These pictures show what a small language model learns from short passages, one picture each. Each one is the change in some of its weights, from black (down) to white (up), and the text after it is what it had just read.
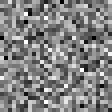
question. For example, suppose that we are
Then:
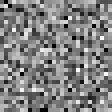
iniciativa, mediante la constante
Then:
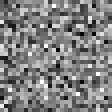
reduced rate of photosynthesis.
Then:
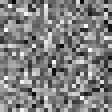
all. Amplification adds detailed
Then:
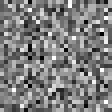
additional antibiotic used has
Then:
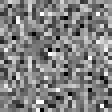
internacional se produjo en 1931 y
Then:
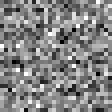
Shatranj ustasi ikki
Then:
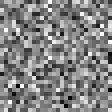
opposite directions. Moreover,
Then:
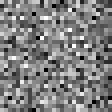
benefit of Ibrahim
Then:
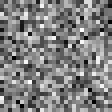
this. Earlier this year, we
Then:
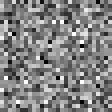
colectivă în ziua
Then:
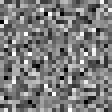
Samut Songkhram.
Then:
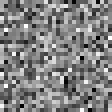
ruídos altos,
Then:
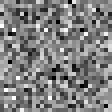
disadvantages compared to native
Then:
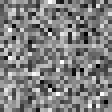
India women for protection from
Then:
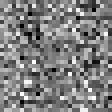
clinical criteria for PTSD.
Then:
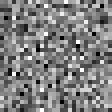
goals. Because of this, many
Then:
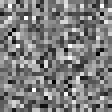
challenges [8]. A dedicated person
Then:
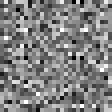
electrodes via infiltration
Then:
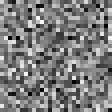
muloqot qobiliyatlari,
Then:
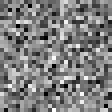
in near real-time for civil
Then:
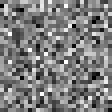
dos pais ao longo do processo de
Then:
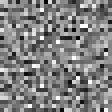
ferramentas numéricas e
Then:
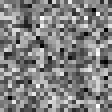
between the two registers of the same
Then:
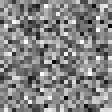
No time effects Fixed effects CTP
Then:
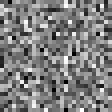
studies. We introduce murine
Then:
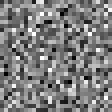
Tembilihan Barat,
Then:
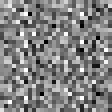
study findings it is therefore recommended that
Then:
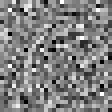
und produktiver Phantasie
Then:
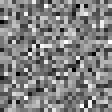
colleague. Table 1:
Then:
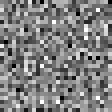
rang de ambasadă³. Ne
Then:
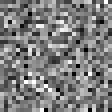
We calculated the minimum number of respondents
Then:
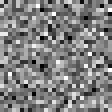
acute pancreatitis. *J
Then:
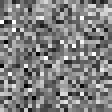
a link to the MedWatch
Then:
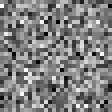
amorphous structure were formed. For
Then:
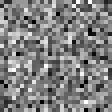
beyond through plenary talks
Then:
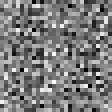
only on the clinical data but also on biological
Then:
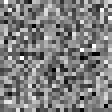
nikel metall listlari eng
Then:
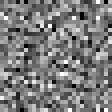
en la comunidad de Rumicruz
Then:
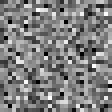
до ярко выраженных с
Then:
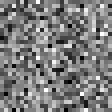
or hysterosalpingography
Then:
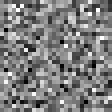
are several reasons why SVM
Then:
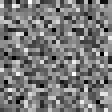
Azim she'rlarida
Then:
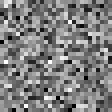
24 weeks and well illustrated by
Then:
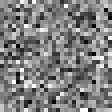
Sciences, Senior Lecturer
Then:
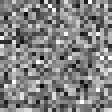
Malczewskiego do
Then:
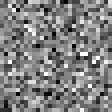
zich daarentegen meer te
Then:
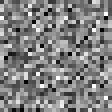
hissa qo'shadigan bir qator
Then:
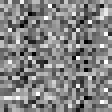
question of whether the procedures can also
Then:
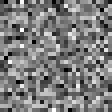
savol – javob,
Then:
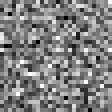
información (Dimensions, Web of
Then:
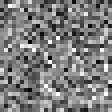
How has the removal of fuel
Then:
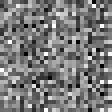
России на период до
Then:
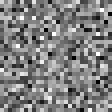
illustrate this blend: a
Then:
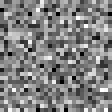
subsequent five-year
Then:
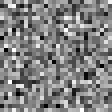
-lines drawn from the crack
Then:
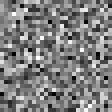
oder mehrere Phoneme
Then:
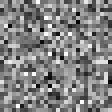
plant, an air-cooled single effect
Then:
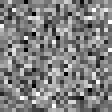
las exigencias del mercado
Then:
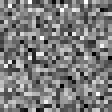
davlat nazariyasi zamonaviy
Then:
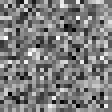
motivo, a economia não entrou
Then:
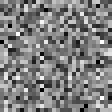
harakat qiladi. Lekin
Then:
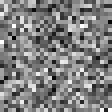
measure nearest centimeter.
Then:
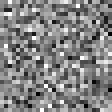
together with fabric parameters are the
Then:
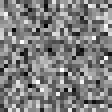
from complications associated with abnormal
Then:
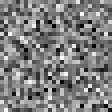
PRO are reasonably correlated
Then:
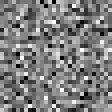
for advancing public health based on
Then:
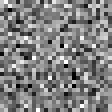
bularsiz eksperiment
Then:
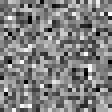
debridement in deep spinal
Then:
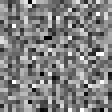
условия формирования
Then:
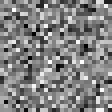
conditions.⁵⁰ In the present work we
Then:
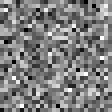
T is audio length and
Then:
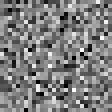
ehtiyojlari, fan,
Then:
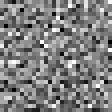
tezlashtirish uchun resurslar,
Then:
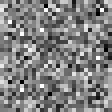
llevó a cabo un
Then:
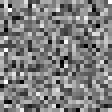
are unlikely to risk their reputation
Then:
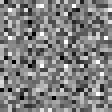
тісної співпраці
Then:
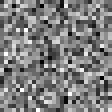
experiment. 3.4. Feature
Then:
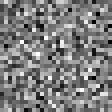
berbagai faktor yang
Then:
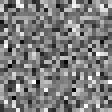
va respublika bank tizimining
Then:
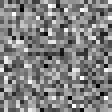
de saúde pública por
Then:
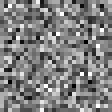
gust of wind knocked the
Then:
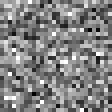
considered phononic structures Date:
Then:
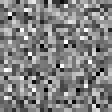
is established that there exists a positive and
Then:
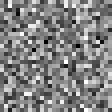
de espera quirúrgica
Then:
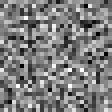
this research. Although we were unable to
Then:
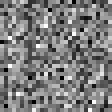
сфері є протиправні
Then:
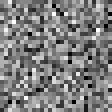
and molds. This extract showed more
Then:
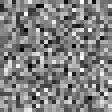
sharpen algorithms. Some of them
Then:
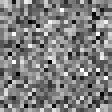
with business owners, which is important in
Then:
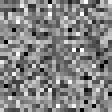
conceptual phase projects often span
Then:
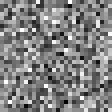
of societies. Comparative research is
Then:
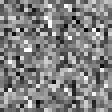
the use of an image processing methodology,
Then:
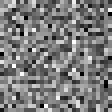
clave en el desarrollo de la
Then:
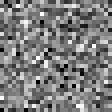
Yana bir guruh olimlar esa
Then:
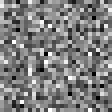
13 Azərbayja
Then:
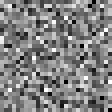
performance than type 1. The oscillation
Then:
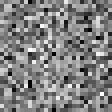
Advance Climate Change
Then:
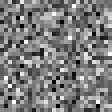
diversion of management. The collection of data
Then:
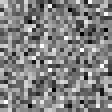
in conformity with the observation made by
